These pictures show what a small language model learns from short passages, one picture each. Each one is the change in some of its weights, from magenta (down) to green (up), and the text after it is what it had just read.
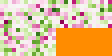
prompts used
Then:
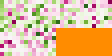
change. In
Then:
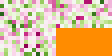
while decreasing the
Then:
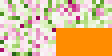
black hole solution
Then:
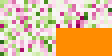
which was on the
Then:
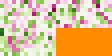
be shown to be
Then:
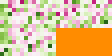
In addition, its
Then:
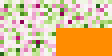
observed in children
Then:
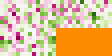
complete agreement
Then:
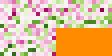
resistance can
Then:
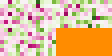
E, devido
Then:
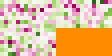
a three-dimensional
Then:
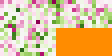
itself scales
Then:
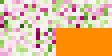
was used. The
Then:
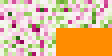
only comes into
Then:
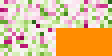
basis by the
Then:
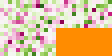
High Level
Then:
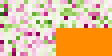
first detected by
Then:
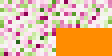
VN processing
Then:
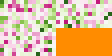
the $3
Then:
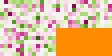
Symbol Of
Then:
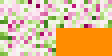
for its digital
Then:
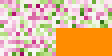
as a function of
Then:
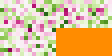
contents of the
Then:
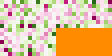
" Construction
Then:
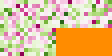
or we stop
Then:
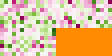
spectral ratios with
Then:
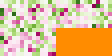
oid ilk
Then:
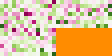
sensing with
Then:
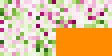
to shut their
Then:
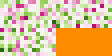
rates is not
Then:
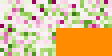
et ce,
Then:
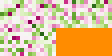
limits specified
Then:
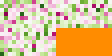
estimated confidence
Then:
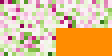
adapt to
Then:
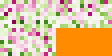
strong correlations in
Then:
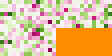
is exactly same
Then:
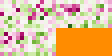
standard scalar
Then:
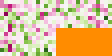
are taught
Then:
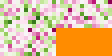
come across
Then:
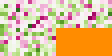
produces it,
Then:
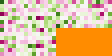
is noticed
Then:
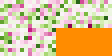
Unit of the
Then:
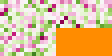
box with side
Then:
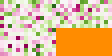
special tax
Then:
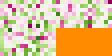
water on deck
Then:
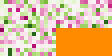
workshop on
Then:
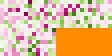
MESA models
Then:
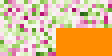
process of roll
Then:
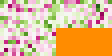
the fact that its
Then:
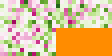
be clear and
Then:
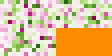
expresa que la
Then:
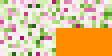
is closer to
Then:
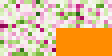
same kernel
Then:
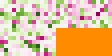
by fractional
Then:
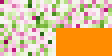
observed shallower
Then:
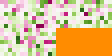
de si
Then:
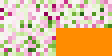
A partir da
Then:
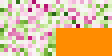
the roots
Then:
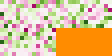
in Europe.
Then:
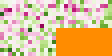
the deep
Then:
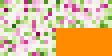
the green
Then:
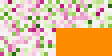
1, respectively and
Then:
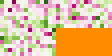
with the power of
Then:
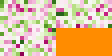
the grain
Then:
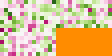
gap stems
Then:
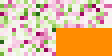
providing a
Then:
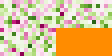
may not have been
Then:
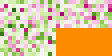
be expressed as
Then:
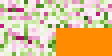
example, the
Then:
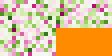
found on angles
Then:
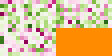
also appearing in
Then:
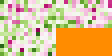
the economic development
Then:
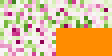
коли під
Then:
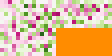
a pointed
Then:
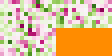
demands from
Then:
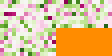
отказ от
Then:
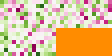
terms of accuracy,
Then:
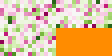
se a relação
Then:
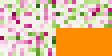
the pandemic
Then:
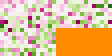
e a Action
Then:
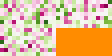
here on the possible
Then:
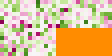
von Tokina
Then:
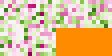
compute the
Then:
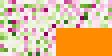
result was to provide
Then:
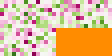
counting the number
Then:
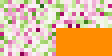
way that the learning
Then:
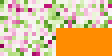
the interests of
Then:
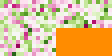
ins Leben
